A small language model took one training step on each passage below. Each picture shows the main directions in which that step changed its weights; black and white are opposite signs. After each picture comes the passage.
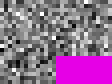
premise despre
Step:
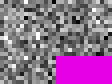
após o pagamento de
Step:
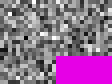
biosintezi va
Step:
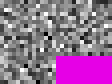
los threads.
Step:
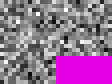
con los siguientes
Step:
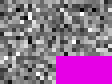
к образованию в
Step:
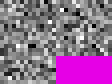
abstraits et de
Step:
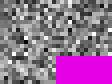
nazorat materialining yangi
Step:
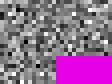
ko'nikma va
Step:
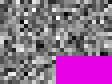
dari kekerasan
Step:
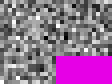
pesquisa “O Estado
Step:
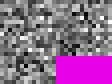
бомбаж при
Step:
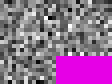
ijtimoiy muloqotlari
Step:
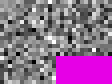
ABUSE OF
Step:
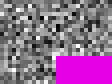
чувствительности к
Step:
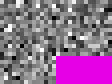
for all researchers.
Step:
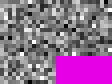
prof., Xalqaro
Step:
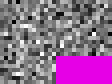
shaxsining eng muhim psixologik
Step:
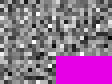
en yüksek
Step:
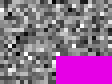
na Paraíba,
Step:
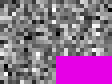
бўлур эди”
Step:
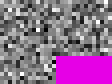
continuidade a esse processo
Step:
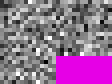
reales, para cada
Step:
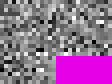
social con pares y
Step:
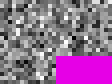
semble également
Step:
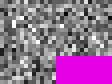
organisieren, als
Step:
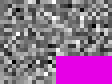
pasok untuk membagi
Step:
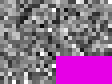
de Notícias*.
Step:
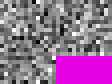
très peu de
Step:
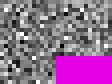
громаду, що
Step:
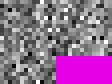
Memory and the
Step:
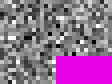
olish qobiliyatlarini
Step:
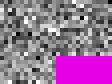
Zhuhai UM
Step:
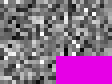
os problemas ambientais
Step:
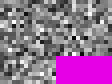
ishlarida chuqur tahlil
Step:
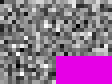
va dasturlar tashkil
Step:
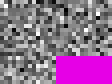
le phénomène
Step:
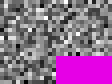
endi tanasidan
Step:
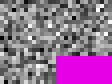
norte contiene
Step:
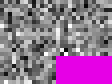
vida dos idosos,
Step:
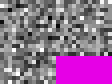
personalized approach
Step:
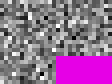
і перспективи
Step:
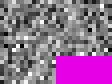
la participación, la
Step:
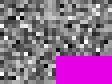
oltrepassa una
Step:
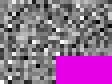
z kolei na
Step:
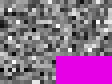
false 0.1
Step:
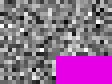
daya manusia,
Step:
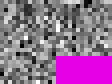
experimental, se
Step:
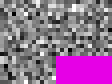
water, with the
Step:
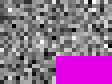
vitaminlar A,
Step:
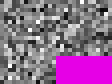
ilanını takip
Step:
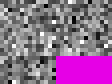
a autora deste
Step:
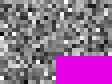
Мета дослідження:
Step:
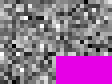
бериши ҳамда
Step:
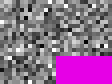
را از
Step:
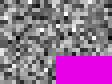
verantwoording van
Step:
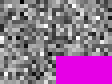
the lioness who
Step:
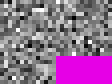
das faixas de
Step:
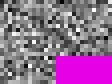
e dos pais do
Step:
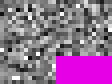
с неполной
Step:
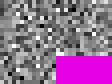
в AGRIS
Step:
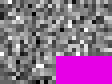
qilish mumkinki, raqamli
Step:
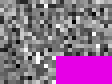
fait par location pour
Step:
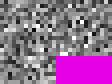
se cantaõ todos
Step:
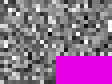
и характеризуется
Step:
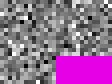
на випадок
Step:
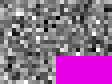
campo político.
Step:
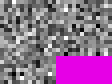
o funcionamento das
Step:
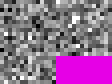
2º Encontro
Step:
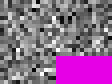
hukuman di depan
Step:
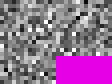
de uma contribuição
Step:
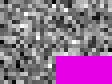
bilan bog'liqligi
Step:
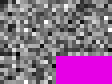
iqtisodiyot" jurnali
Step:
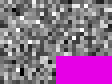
projetos inclusivos,
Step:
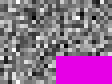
mg/ l;
